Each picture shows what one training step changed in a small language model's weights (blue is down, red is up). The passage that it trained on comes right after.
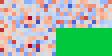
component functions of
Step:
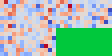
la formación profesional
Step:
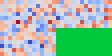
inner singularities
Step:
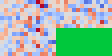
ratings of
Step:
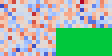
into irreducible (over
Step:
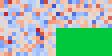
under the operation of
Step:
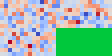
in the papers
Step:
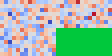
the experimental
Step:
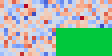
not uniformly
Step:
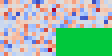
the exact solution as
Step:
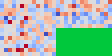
we obtained an algebraic
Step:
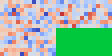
aim here is to
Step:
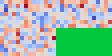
conjecture, thereby
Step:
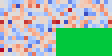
та є
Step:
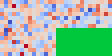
a new character
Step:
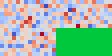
ensembles of
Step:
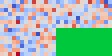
se refere à
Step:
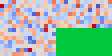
A faster
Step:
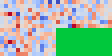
$\delta$ are
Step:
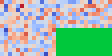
is established.
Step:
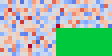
set given in
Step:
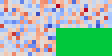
\edf As
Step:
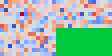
for some $u
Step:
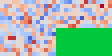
Institute of
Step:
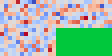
group of the
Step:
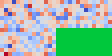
la representación
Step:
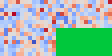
let us consider the
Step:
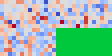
Bearbeitung und
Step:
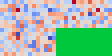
\cdot G
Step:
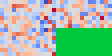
va darajasiga
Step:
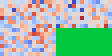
is isotopic
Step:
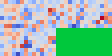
la educación y sus
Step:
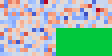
as the sum
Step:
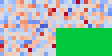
were not yet
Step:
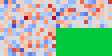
arbitrarily close to
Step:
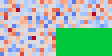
without much additional
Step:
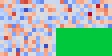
en la propia
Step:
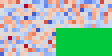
weakly to the
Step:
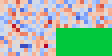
de mi
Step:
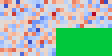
to spiral around
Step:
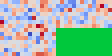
destaca que se
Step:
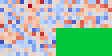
and only if $$
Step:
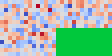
and a collection
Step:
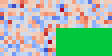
the norm of a
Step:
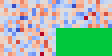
de internet a
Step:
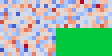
de recursos nas
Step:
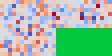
lugar a
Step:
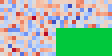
elle a
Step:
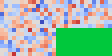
Society: A
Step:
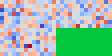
We see that
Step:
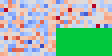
latter identity in
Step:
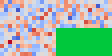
to zero. To
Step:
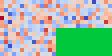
the focusing
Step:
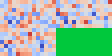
let $f$
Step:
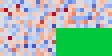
*2 State
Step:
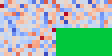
enters the
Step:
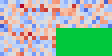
For simplicity,
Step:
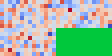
medida de
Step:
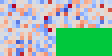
Saqlash uchun
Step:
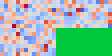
In this approach,
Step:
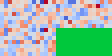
on the nonlinear flow
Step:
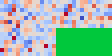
ёки бу
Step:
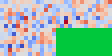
a via do
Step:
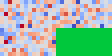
formal orthogonal polynomials
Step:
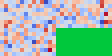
the normalized
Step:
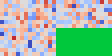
y \in
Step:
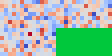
Bu to'r
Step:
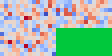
are radically
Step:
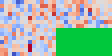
$X$ be
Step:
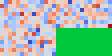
to stop the
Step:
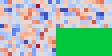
ont été calculées
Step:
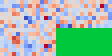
\theta p\\
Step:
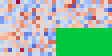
D \rightarrow
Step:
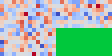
and restricted
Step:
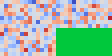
behavior of the
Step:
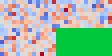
difficult to bound
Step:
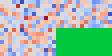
set. \\ The
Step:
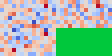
bij elk
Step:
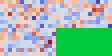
R$ for all
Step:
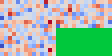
algorithm based on
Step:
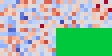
grupos de
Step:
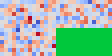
behavior of dynamic
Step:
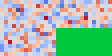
basis of data
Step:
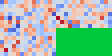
7 - sonli
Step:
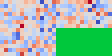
in two conditions:
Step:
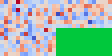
when the initial condition
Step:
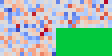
Por meio da
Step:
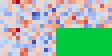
abelian, {\it
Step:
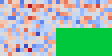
, $$ where
